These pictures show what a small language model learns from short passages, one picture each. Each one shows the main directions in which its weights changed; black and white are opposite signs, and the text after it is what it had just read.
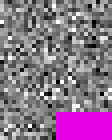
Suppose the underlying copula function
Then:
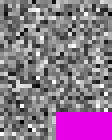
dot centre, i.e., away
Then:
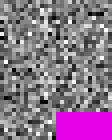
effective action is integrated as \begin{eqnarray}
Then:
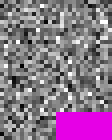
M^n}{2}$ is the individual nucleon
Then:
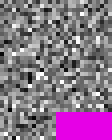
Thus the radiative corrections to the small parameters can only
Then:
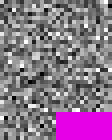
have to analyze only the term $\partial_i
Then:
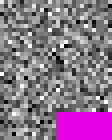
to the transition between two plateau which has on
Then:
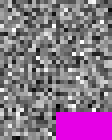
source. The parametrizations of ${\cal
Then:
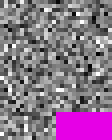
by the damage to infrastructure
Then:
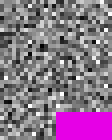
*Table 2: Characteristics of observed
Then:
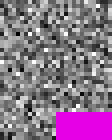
generated resonances\cite{oset}. \\ The
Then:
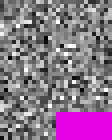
corresponding data points away from the {\it
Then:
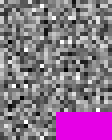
$T_\mathrm{in}$ and appropriate
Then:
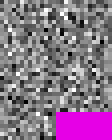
is based on a quantum mechanical background.
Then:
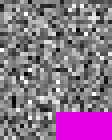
technique relies on the fact that in a system of
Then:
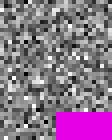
spectra of the 130 observations. We will refer
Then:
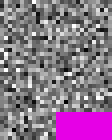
position angle of the system at that time, when the
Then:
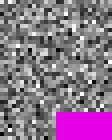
the eigenvalues of $P_1$ and
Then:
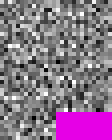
the influence of the magnetic gradient force on the
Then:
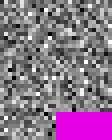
by using only the first $\sim 20$ more significant
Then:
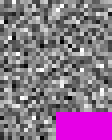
times higher collecting area than Chandra. These
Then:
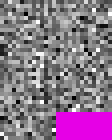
} \caption{t-SNE
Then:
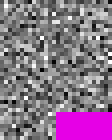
little experimental information on CPT violation
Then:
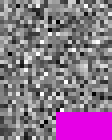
formulation of Quantum Mechanics gives rise
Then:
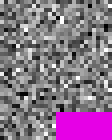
the encoder window, which are
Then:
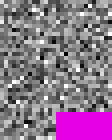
least equal to $N$. This sets the lowest
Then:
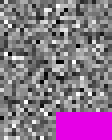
this H$\alpha$ gas can also be explained
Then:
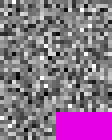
Several models have been motivated by the
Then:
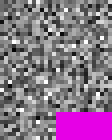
location and that by ethnicity and
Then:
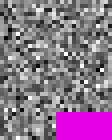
here: the full table will be available in
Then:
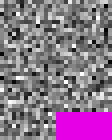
inside the 16-bit saturation interval.
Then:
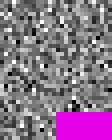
against the electron beam dump in the A2
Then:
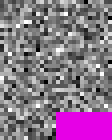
(XRD) measurements with Cu {\it
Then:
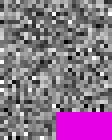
4]. This level of formulation is considered to be
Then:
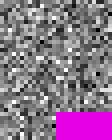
$_2F_1$ and the regularized
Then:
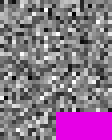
of helping using a Cox proportional
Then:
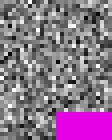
lattice size and $m_\pi$. The
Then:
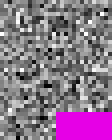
| | | | | Engineering workstation
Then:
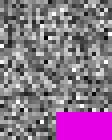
phonons induced by Ba, and this thermal
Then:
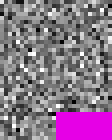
of the EBID contacts or the
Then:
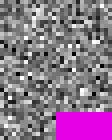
LISs that are based on PAMELA
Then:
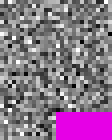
the spatial variation in the output fields even though the
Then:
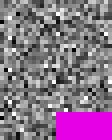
orbital and $\uparrow/\downarrow$ represent
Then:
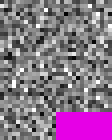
than the elastic ones. Moreover, this
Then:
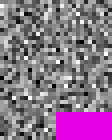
self-similarity and become more complicated
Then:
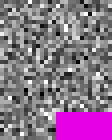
Initial velocity and momenta are used to propagate
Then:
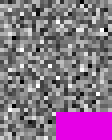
the operators $\mathcal L'_s$ and
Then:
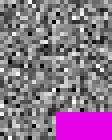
in the speed loop of the PMSM system.
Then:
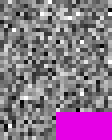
built-up the $V$-type
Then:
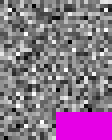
where the formula $G$ is {\em
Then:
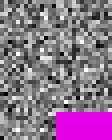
optimized for pixel-wise Mean
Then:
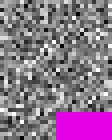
observed photometry that is not compatible with
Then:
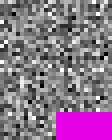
only two physical degrees of freedom,
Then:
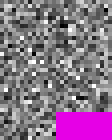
states obtained without optimizing the natural orbitals
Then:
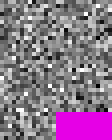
CNs transmit their information to the MN
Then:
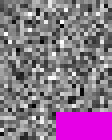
diffusion of the awareness is
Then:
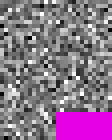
We always consider symmetrical scattering events where the particles
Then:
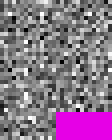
for the 251st paper in January
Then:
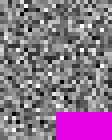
junctions: the diamond and the
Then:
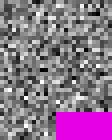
problem away from the sum over states, to the
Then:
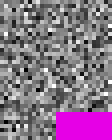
potential: Two different realizations for (a)
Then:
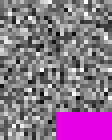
\textit{Main Summary
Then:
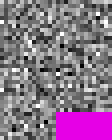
kept fixed. The position of the symbol
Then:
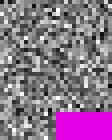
the fact that often the "effective equations" are
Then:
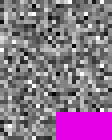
not Gaussian, but spreads as $t$
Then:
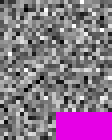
well suited for the study of the bouncing
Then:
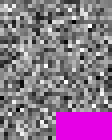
conservation, at steady state the current
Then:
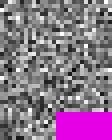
an association with transmissibility, leading
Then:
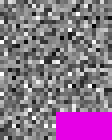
the entire dataset's ($\mathcal{D}$) structure and
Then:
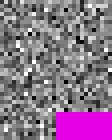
which is of the order of the magnitude we need to
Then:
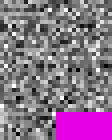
an item. Each item may have multiple
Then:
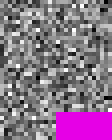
2-2-Feynman Rules:
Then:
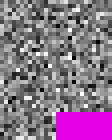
providing a possible case of spin-density wave
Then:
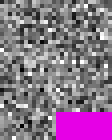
Å, a minimum interatomic distance
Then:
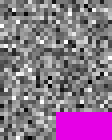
input -- {A}pplication to
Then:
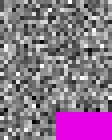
defects was found. In this Letter we study
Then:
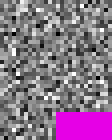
frequency of the outbound cash flows of
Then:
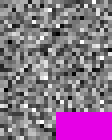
This technique has previously been used to evaluate the
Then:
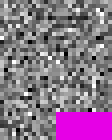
flow; keeping the beam accelerated in its
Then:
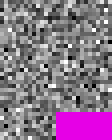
scenarios depending on how the unknown
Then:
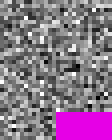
\end{equation} satisfied by the integral
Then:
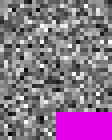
\end{equation} where $R(x,
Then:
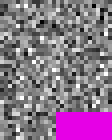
quantification of physical molecular signals, how these signals
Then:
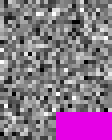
red lines in Fig.~\ref{fig.band},
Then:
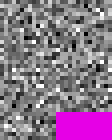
of Regulus. \begin{table}
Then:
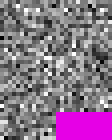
it can be inferred that pyridine
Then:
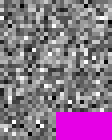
mass, with spins uniformly sampled between
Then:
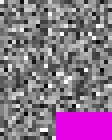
of a string that supports constant-time access.
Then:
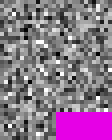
quantum states can be independently and reversibly
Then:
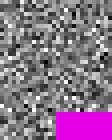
of CDs can be created that acts
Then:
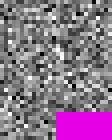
and $S_{NF}$ are the second
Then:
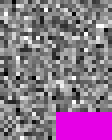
\end{equation*} The corresponding the Killing
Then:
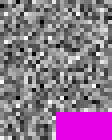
suggesting that the short-range magnetic correlations develop a
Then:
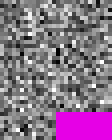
H.~Deng, and J.~Han,
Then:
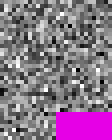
simplifies essentially calculations of Feynman
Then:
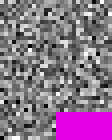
the wave vector $k$). This is achieved using
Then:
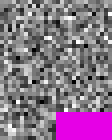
mapping from the source function to the radiation field and
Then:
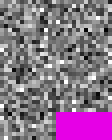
lack of multicolour measurements with
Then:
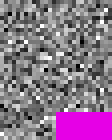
appears to be more than unity. For the
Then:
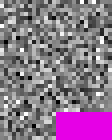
Zhang and Xuancheng Ren and
